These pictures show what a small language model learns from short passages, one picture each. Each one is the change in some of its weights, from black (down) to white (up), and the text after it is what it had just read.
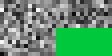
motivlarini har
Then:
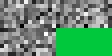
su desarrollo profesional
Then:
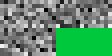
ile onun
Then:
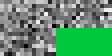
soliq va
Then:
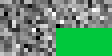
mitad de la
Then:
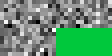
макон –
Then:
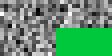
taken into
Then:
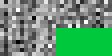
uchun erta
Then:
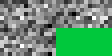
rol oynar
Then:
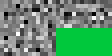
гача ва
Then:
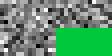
and to offer
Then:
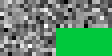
Har bir
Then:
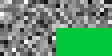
por tierra
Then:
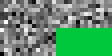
de discusión
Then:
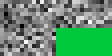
conocer las
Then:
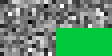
percorso di
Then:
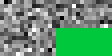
no organismo do
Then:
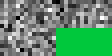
modernizm va
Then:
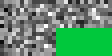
ne atinge
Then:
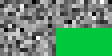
reality that all
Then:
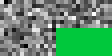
no qual as
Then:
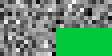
sin necesidad de
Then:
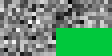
manusia dan
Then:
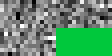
qiladi va tahlil
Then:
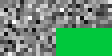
у двох
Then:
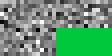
brave and
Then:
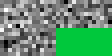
A seguir
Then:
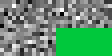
de kleine
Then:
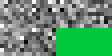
mansub 24
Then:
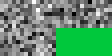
using literary
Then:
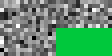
bu ta'sir
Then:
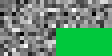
- vi di -
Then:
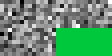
holda shu
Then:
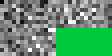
considerável volume
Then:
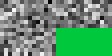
la tenia mas
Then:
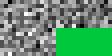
que sentem
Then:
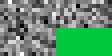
the external
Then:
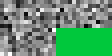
adapted to
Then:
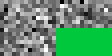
of Concept
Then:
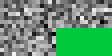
juta), dan
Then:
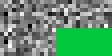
del mercado.
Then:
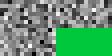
хос бўлган
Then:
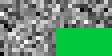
entra na
